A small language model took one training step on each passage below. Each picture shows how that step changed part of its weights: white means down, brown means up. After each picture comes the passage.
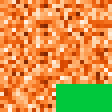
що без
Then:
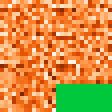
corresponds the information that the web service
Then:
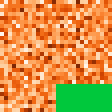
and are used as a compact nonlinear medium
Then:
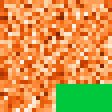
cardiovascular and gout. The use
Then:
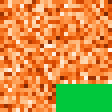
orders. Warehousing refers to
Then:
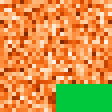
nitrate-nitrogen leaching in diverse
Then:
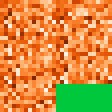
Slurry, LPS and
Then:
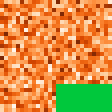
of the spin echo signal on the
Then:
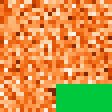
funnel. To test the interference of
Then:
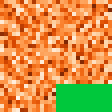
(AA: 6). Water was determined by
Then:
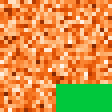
the efficiency that have been utilized for the
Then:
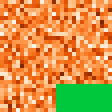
as the inverse of political satisfaction, calculated
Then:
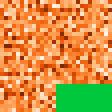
extended from v_r . A
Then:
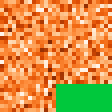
use of social media when trying to effectively
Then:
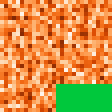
a few per hundred, s to several tens
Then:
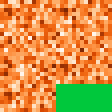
the name of the Albanian
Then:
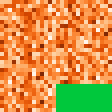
mode-II and mode-III
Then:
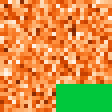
to the extent of the complex nutrients.
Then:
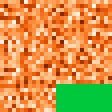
of this group of species and all species of
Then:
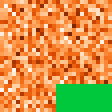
Use cases description for ELCC analysis.
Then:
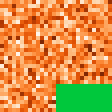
into a site of imperialist
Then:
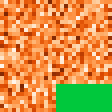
of health, longevity and
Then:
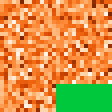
and genetic algorithms are. Therefore, emergence may
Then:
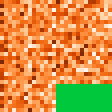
Foreign, Commonwealth and Development
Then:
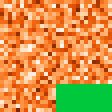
However, there are fundamental characteristics that distinguish
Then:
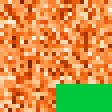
to early adopters for advice and information about
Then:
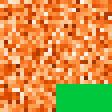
a standard workflow; the researcher makes the
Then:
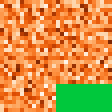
superior to its parent, the offspring
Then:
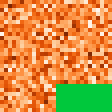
training and infrastructure development, especially in rural
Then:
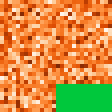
pyrazole ring in the
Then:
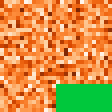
target set includes the observations covered by a
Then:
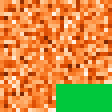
and freight work between cluster centers
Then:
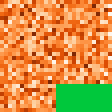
red hepatization indicating acute
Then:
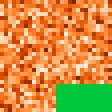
cranial nerve. Abbreviations
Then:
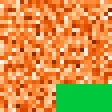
effect on a specific organ [2]. In
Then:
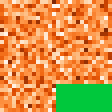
implies a certain meaning when using a linguistic
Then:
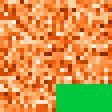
for building the academic motivation of the students for
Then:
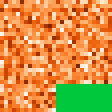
consider toroidal EM fields as
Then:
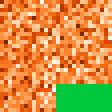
gas or water), pressure and temperature, metal
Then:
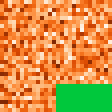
process of drape. Fig.
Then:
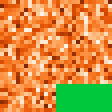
Dissemination of Antibiotic
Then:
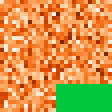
Europe, where schools increasingly educate children of
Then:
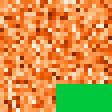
(i) inverse fast Fourier transform
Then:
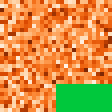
the rate-limiting step in
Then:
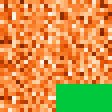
0 (P0) Hepatoid
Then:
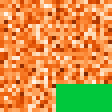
Online Codebook. The families
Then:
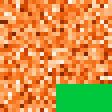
\cup D$ is a finite set
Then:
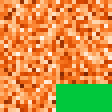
(Table 1). In seedlings
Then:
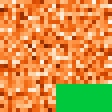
Figures 17-19 illustrate the output
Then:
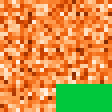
afraid of the future.
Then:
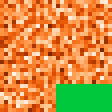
Sitosterol, β
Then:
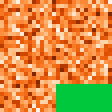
some families financially [31]. Free
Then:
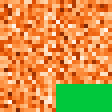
findings – A/ Areas with many cells
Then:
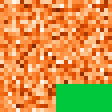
was implemented to continue and as such required a
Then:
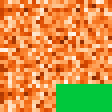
contact as the mode of transmission for
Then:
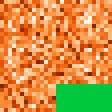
temperature show similar temperature for mineral oil and
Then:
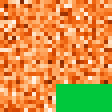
in regular training for 10.9 ±
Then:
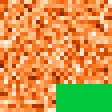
even revolutionize the market. It seems
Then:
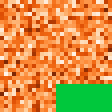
guilt. However, there should be a
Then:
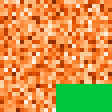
those with HFrEF, and may
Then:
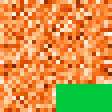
and FPFC are applied to a linear
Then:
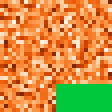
of being a serious cure for some kind
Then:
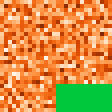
ice covered by regolith, and
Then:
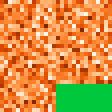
state and take actions to develop the society and
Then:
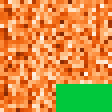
the rising challenge of resistance to conventional
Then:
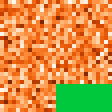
all the responses; thus, a relatively long
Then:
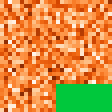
to new suitable areas and, therefore, closely
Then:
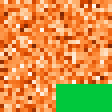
and Mauracher, 2020).
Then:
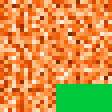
second, to facilitate analysis in the
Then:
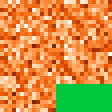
on platforms to stay updated with both personal and
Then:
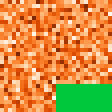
about CRC. The majority of the
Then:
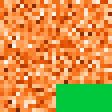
absorption ratio (MAR), residual sodium
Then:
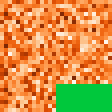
taro collections of the Philippines and
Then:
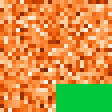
2022 shekels (in accordance with the
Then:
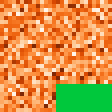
maintenance of positive relationships with family and peers
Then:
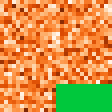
\mathcal{H}_{1P} is
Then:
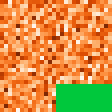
TSP problem and both intra-colony
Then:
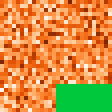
species of Assam (India) using
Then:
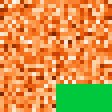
where he wishes them to be
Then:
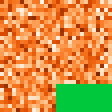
heat and power, Heat pump and
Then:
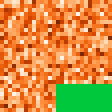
the *Teacher Training for
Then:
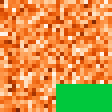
play a crucial role in fuel cells,
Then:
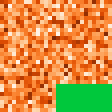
ranges. Figure 3. The issues of
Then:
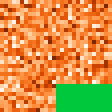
of experience [40, 41]. After
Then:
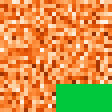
than the refractive index of the
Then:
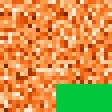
84 (71.2) Education for
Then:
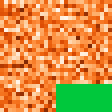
taken to send Thingspeak server
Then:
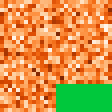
patients were not affected by this disease. The
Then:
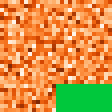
of manufacturing enterprises by relying on the basic
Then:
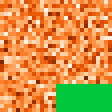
careers. Start learning today!
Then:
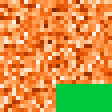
of skills and powers, there is a
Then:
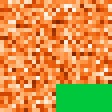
control on the sited drugs in the
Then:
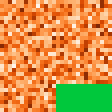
may be a cross-cutting
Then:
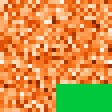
researchers [**Recommendation 1**].
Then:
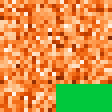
of larger literature bodies, bibliometric
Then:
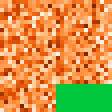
hydrogen emissions and chromitite bodies at
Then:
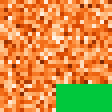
classification). Summary 1. Various
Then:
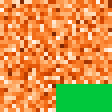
is regarding it as a set of human
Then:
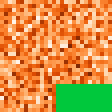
I spend less. 7. Do you
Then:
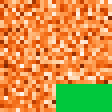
still being best with insecurity at the end
